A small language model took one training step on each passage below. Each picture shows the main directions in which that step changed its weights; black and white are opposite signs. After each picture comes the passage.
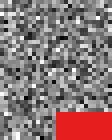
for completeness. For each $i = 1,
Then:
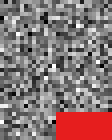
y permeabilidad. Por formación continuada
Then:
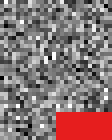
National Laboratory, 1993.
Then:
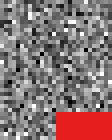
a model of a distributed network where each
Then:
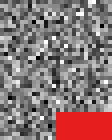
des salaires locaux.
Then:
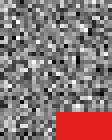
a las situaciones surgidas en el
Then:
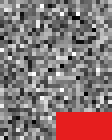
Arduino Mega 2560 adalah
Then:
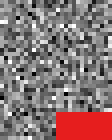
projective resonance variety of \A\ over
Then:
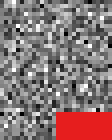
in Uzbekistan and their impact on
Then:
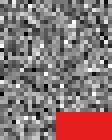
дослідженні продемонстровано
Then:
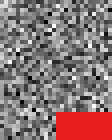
Moreover, the technique together with an
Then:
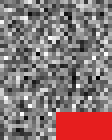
be interpreted as the cost of the
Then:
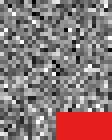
worden gemaakt tussen gehalten
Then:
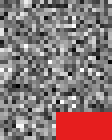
кўпроқ намоён
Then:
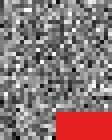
for a nodal collocation-type
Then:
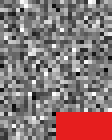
be a group with a fixed symmetric generating set
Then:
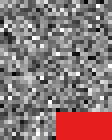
dienen sie und die dazu verfassten
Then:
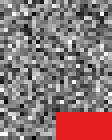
natijalariga ko'ra: -
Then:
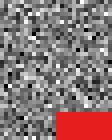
jamiyatning barqarorlik va
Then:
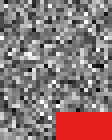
show that, for any fixed $v \in
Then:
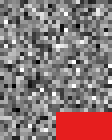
Gobierno Federal a empresas y
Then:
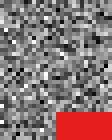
очень тщательно подбирал
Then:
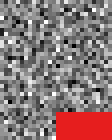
characteristics remain unclear.
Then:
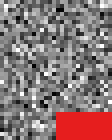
of COVID-19 on people's
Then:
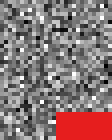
that the copy $\ell_n$ of
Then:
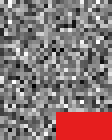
Вироби з кольорових металів
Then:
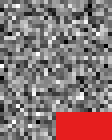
qaytimi eng yuqori
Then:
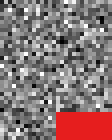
ichra barchadin bo‘ldung
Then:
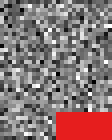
zodanig de meervoudsvorm
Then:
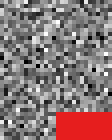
\frac{Vol^2 \tilde
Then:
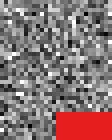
нейробиологии, Школа
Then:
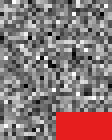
vertex weights, and the weight vector
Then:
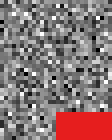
Pertumbuhan Penjualan
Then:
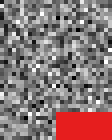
ini bertujuan untuk memastikan
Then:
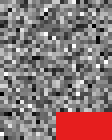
convenient to forego our usual
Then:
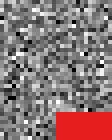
in approximately 10 horizontal
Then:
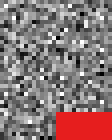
$3 \times 3$ grid, one can
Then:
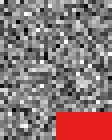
17 anos narraram já terem
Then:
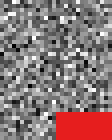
and departure timings,to generate a
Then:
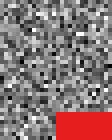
com enfoque em tecnologias de
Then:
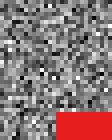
a component of a fair decision in
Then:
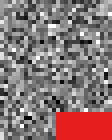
aspect of a knot. A folded
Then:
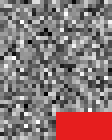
Ai Weiwei'dir.
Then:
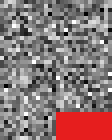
to have other issues and various solutions are
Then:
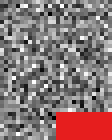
method of classical analysis devised by Libera
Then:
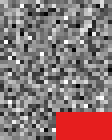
vom determina ce implică cultura
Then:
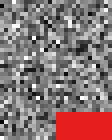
дозволяють поліпшити
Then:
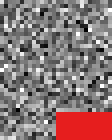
mediadas por tecnologias, por
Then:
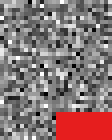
қўшимча оқизикларни
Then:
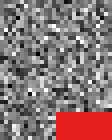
qualidade do que produziam. Esta nova
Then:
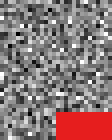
va rangorang koshi ila
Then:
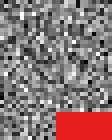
surface $X$ with a unique Wahl
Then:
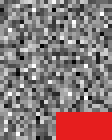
Objektträger geben 30 min
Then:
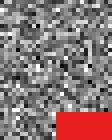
to defend its scientific and technological
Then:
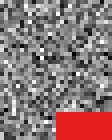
o'n kunligida o'rtacha
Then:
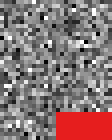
uchun to'ldiruvchi sifatida
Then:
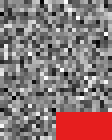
oviposição em fêmeas e
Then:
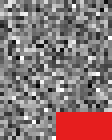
slenderness, as observed many
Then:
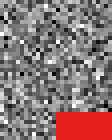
efectiva hacia la mejora
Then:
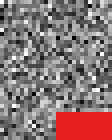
mathematicians of the time.
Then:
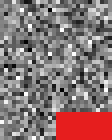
We first recall the following well-known
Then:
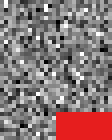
Dudley's entropy bound)
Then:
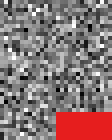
сифатли дон ҳосили
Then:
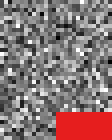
общества семьи, в
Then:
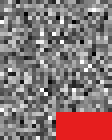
shape. In particular, we showed that these
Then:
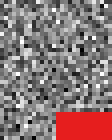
independent RWL1 we use $\lambda_0$
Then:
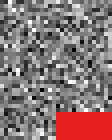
|\eta|$. Then, modulo exponentially
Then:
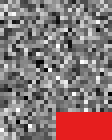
to prove a 0-Liouville theorem for
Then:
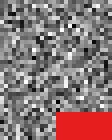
let $\F_{n,m}$ be the set of
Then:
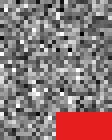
d}\exp \Big ( -\frac 12(\scal
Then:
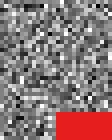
and $x_2$ is a zero difference
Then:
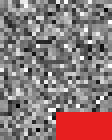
kapital yetarliligi va
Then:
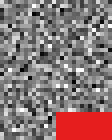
com duplicação de trechos das
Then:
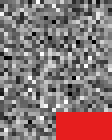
el condicionamiento óptico
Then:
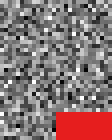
sequence of $\mathbb{Z}[G]$-modules
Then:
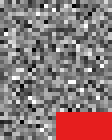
limit in $n$, we conclude $$
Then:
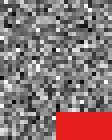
curvature. Thus we aim to obtain the
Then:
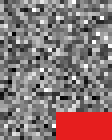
by risk-averse modelling in
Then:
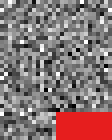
\fi \divide\tempcounta
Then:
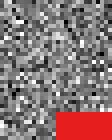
Distribution (GPD) with distribution function
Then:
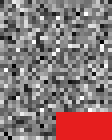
das frühe Anfüttern
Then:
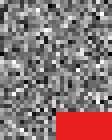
Visita a campo, Encuesta,
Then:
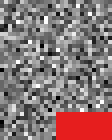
& \end{align*} \end{proof} We
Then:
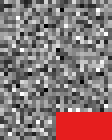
– это не технология и
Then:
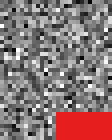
acrílico encapsulado nos
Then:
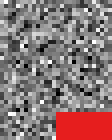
we write $-\rho_K^+$
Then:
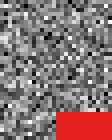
Notice that the set $E=(f|\D
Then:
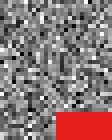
сил України засобами військового
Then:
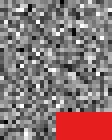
}{\partial x_j} Af(x)
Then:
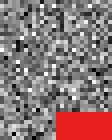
goals. **Conclusions:** Text.
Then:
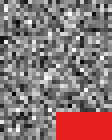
lower case letter $ j $. We put $
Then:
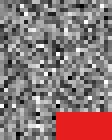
and $d$ the arc lenght and the
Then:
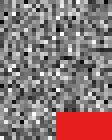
serem impermeabilizadas; -
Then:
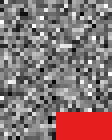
Saúde**, [Internet]
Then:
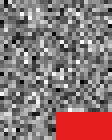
gustó mucho el proyecto y
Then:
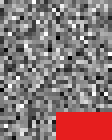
such that $T-T'=\partial S$ for
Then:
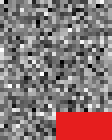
to reproduce it here for the sake of
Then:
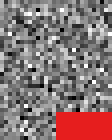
if and only if the following three statements hold:
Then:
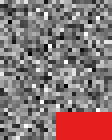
Since $d\eta \neq 0$
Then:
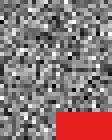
of all elements of $c_{00}(\N)$ with
